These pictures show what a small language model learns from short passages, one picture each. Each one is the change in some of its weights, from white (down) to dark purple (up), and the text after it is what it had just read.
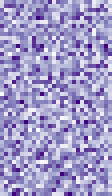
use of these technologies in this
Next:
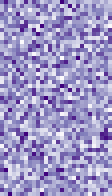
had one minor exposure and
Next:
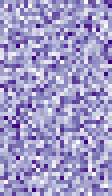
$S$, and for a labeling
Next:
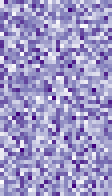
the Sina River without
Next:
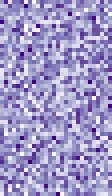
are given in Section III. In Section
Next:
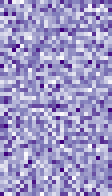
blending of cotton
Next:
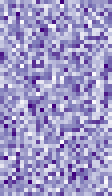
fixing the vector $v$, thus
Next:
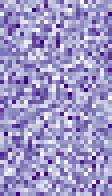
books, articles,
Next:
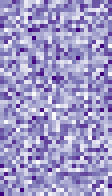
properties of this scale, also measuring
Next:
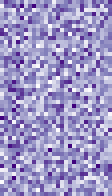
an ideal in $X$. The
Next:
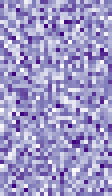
respectively. Gingival hyperemia
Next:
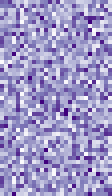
not pay the same price a
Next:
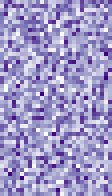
in a particular setting was limitations
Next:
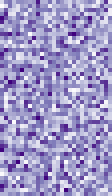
and D. Kaledin,
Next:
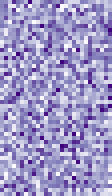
(of \propref{0 form
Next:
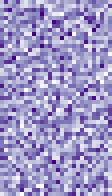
they respond to the question of
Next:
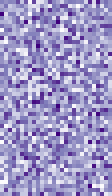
leur contribution à
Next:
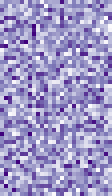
x \right) \right).$$ The
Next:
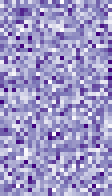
the strain energy function is given by
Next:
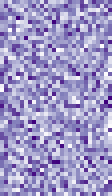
The aim of this research paper is to
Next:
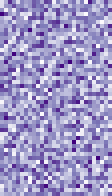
ecosystem services, the most
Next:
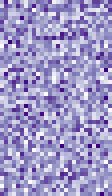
An edge $e\in
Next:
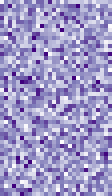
and fatal outcomes are
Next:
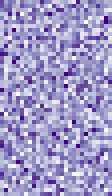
$\ddc$-closed, we
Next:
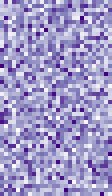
\ref{DBC}, we can
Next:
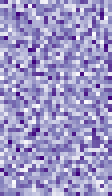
defined in [12]. Definition 4:
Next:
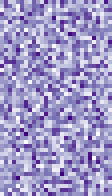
number of messages generated by
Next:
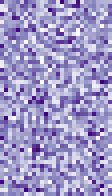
blood vessels and
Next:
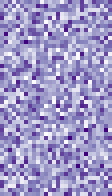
the tool that I will use for
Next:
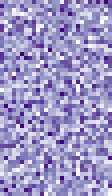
does not satisfy descent for the
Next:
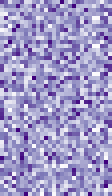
that $G=\mathcal{S}
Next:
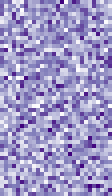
as well. \end{assu}
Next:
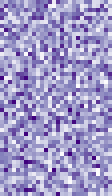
academic performance or not?
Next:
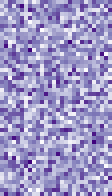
connection with theory of symmetric
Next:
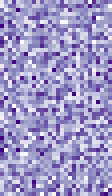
education teachers of primary and
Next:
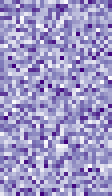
[4] or polylactic
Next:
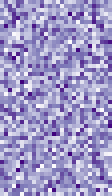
derivatives of objective functions and their
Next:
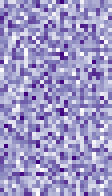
The vast majority of
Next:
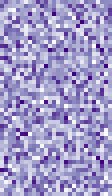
testing LaSDI
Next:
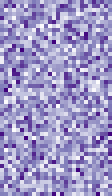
of the biocompatibility and
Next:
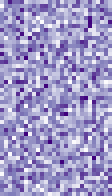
are algebraic, that is algebraic
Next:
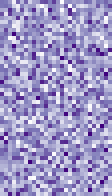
Tenth of Xbox 360
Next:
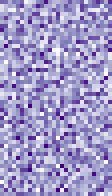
we consider the case $X=S$
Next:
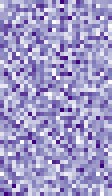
powder extract shows in
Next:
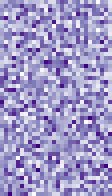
ensuing Riemann problem is
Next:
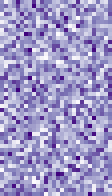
from $[0,\infty)$ to
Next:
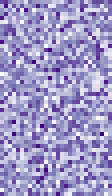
to regulate publicly
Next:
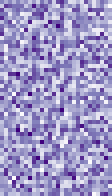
laboratory standards
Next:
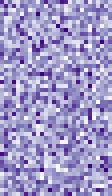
contend that insurance
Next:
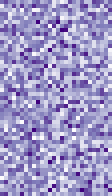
a large deviation principle for
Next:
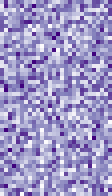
is a standard finite element space with the
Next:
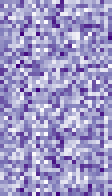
reservations. The methods are
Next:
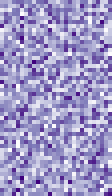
is uniformly integrable.
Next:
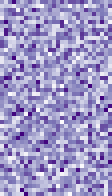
in the fourth iteration,
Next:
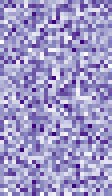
of the delays and the power of
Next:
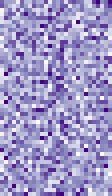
. We have \begin{eqnarray*}
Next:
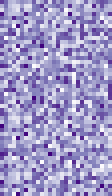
of initiatives across
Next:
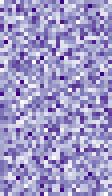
from foreign tribes who
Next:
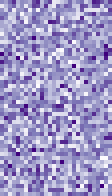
acid, a mineral
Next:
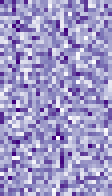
Inversely, Task
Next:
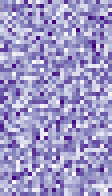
regions of the United
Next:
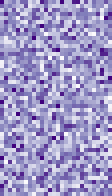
amalgamation can be studied in
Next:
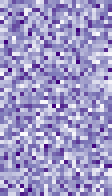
= \{0\}$. Generating set
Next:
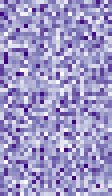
Science, Universidad
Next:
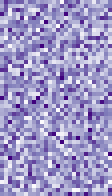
contain variables with negative
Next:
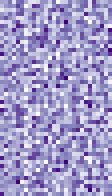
groups, we can see that the most
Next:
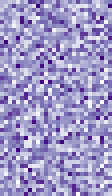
components, a gap table
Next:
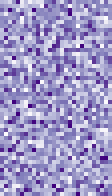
York - London,
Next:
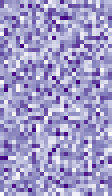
CLR bound. This is in
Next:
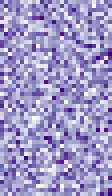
significantly along with environmental and
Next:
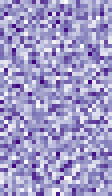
using methods appropriate to these values
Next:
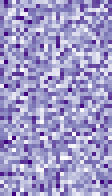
SCAD, MCP,
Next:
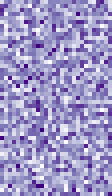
cannot cancel. 2. If
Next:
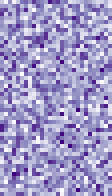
systems vary in how far they
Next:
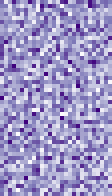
The concentration-mortality at
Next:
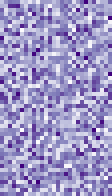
does not require processing of large
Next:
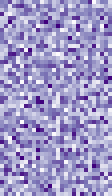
guided the study: 1.
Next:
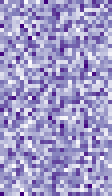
holds. In particular, since for
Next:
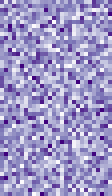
degli Studi di
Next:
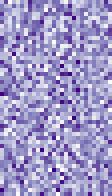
im- portant changes,
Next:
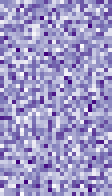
be evaluated, along with the use
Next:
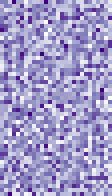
equation, so we make an initial
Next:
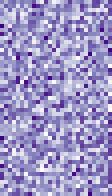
for it. It may be associated with the
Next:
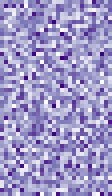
of the diagonals of a complete
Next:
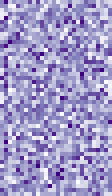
\end{equation} Notice
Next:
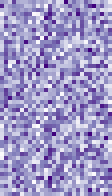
{\kappa}$. \end{theorem}
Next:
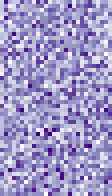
\quad \forall f\in
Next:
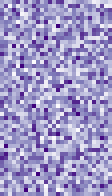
view of small and medium
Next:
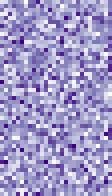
of $\Sigma_K(k)$
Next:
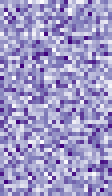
gets executed).
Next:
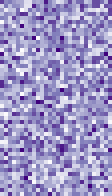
then used for electricity
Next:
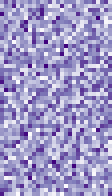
stability of the data-driven
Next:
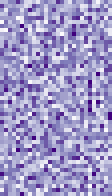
structure (42). Since, as can
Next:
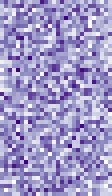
be two cohomology generators from
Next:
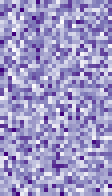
Enhancing impact using
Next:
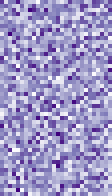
objects as abstract
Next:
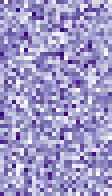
securities. When the
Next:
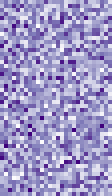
TS approach, the MK test
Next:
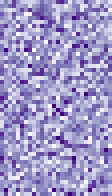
changes according to their structural
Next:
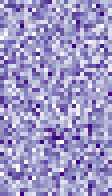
nearest implications are
